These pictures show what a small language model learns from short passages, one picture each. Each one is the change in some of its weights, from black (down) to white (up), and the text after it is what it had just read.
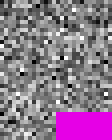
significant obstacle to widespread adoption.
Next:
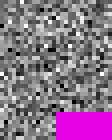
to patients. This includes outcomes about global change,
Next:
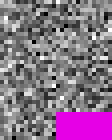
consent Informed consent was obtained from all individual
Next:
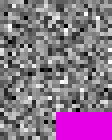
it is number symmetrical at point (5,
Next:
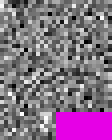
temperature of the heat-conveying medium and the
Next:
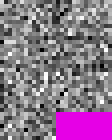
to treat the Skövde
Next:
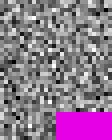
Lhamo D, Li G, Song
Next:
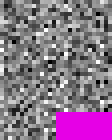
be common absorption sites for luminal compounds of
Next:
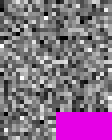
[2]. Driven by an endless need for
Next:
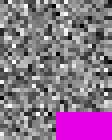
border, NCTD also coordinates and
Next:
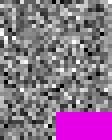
organisational support is needed to identify and engage with
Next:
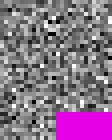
on synthetic data sets. Finally, in
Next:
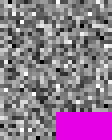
is a neighbourhood called "The
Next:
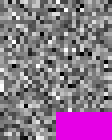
shell elements. In: *Proceedings of
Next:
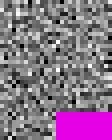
function test because it is responsible for the transfer of chemicals
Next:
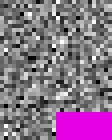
exercises—offers the most cost-effective
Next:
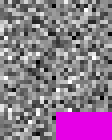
Yelahanka Bangalore,
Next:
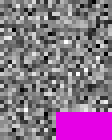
difference was found between the perceived service quality of the participants
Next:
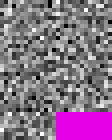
measures. AH contributed to the data collection and
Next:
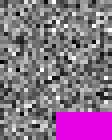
segment their sleep into **several
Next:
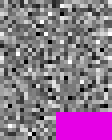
applied 3 d after sowing was found most effective in
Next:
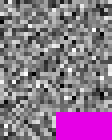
has been extensively investigated. See for example
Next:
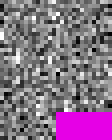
them in aiming to create an interrelation between their
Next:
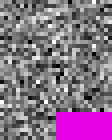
processes, as well as the effective management of mining and
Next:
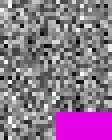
compared, and analyzed. Experiments have been performed with
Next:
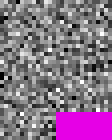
that help India become a Vishwa Mitra
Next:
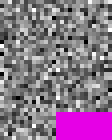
historians of music, anthropologists
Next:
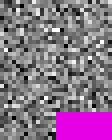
therefore during the fabrication process an extensive
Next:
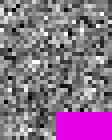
and Computation*. 2013, pp.
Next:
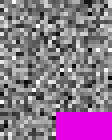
*Email is the most common mechanism for
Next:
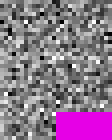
methodology to define the KPI categories.
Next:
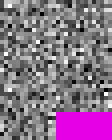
overnorm and overconorm, when their domain and
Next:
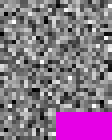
efficient implementation of cloud and edge computing services
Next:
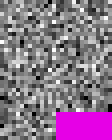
flux can easily be measured reliably on a
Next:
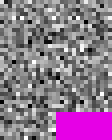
of stakeholders in encouraging such practices. This study aims to
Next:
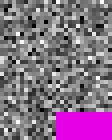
and ampicillin (standard) was used
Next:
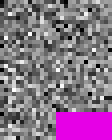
The primary districts engaged in Green gram
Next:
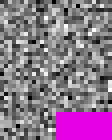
Masaryk University, CSC, and
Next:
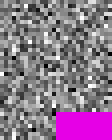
no symptoms. In young adults,
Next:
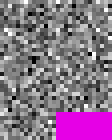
experience of higher education, analysis and generalization of scientific and
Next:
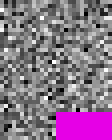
of space transportation systems towards a full life cycle
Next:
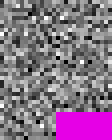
were of the yes while 93 were of the no
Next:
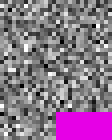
is saved as IGES format. The
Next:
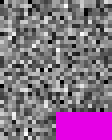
and reliability of items and to test
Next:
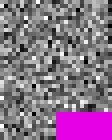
using clustered standard errors. The signs
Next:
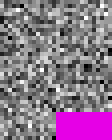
Additionally, onabotulinum toxin A and
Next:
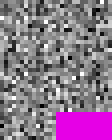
H. 1972. Coléoptères
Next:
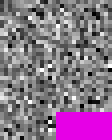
sort for high-end usage. At the same
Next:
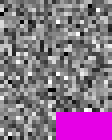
information theories. In these calculations, energy equality
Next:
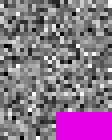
escapist fantasy, these manga
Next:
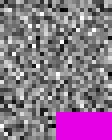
supervised the study; T.B. and
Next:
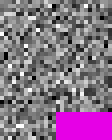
gram-based technique is used. The clustered
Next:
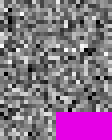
and human non-carcinogenic toxicity.
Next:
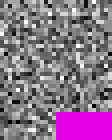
due to a fall in tariffs on
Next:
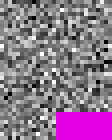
for depressed people, psychological support, European Court
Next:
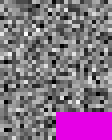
61.3 Planting of legumes or
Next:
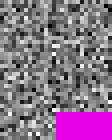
strongest determinants of EBF rate were place
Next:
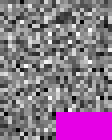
Hate Neologism in Election Context in
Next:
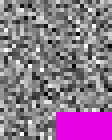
the Bangsa Made Indonesia Award
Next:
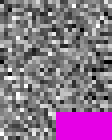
from its peaks. In [8] the process consists
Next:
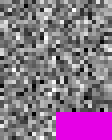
such as extremely low birth weight and extreme
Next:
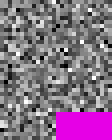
salinity. In some areas, the seedlings
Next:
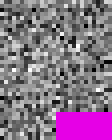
as a PMI project management professional and an
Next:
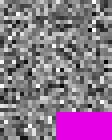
been studied. It shows that longer processing time will improve
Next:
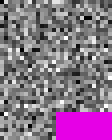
accuracy of 0.1 mV. Photoaction
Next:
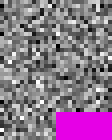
were, conversely, testing data functions to evaluate the
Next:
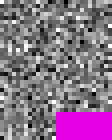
ability variable of agility. Each player is
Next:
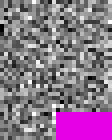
yaratib beradi.
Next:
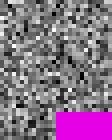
SM technology in general is a viable and profitable
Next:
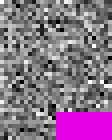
it is concluded that there is no significant difference between
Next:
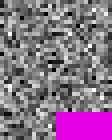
computation times on our test machine, typically between
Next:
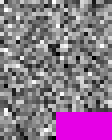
N _{HighRiskOSA} =
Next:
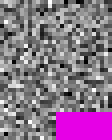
Getz LM, Marks S,
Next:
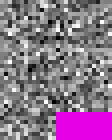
and last part, the effect of age was examined.
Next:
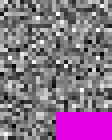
pulling shifts have different temperature dependencies and
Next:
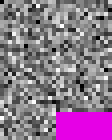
\Delta t - \mu_s \Delta
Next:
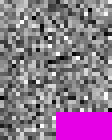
a mobile application without visiting a bank
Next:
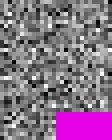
defilement but when properly treated the
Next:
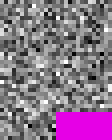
respectively. From the experiments, SC and
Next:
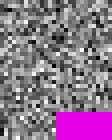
RCA. Based on the consideration of delay
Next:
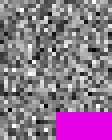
Mga alas 7 ko mo mata
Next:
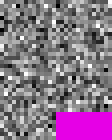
argon plasma coagulation." The search
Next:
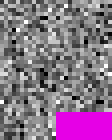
of copper-based catalysts for carbon
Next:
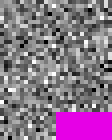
process between burning rice husks in a
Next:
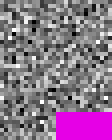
monitoring with a partogram. More than 2/3
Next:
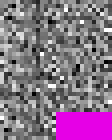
up the Fossil Future scenario in a
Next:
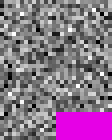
After the Z-pin installation process is
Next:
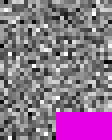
useful for distributing AFOs onto different
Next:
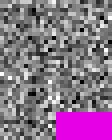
men and 92 women. However, in this situation,
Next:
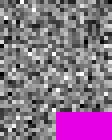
of looking at parts of the country". This is
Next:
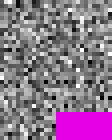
Test:** The cream was applied to the specific area
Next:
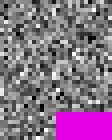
Affective forecasting has a certain positive effect
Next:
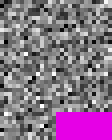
where mesh 60 is at a value of
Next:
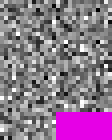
precision. This artifact contains the implementation of
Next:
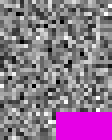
achieve alignment, META-COVID collaborated
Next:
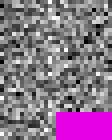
machine in order to control and direct the machine dynamics is
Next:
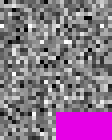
(as illustrated in figure 3) was aimed to
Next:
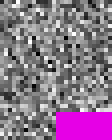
smallest one is the tiny bubbles
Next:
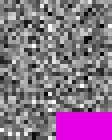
in a pluralistic and democratic society.
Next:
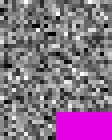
elements, like conditions and global elements. 3.
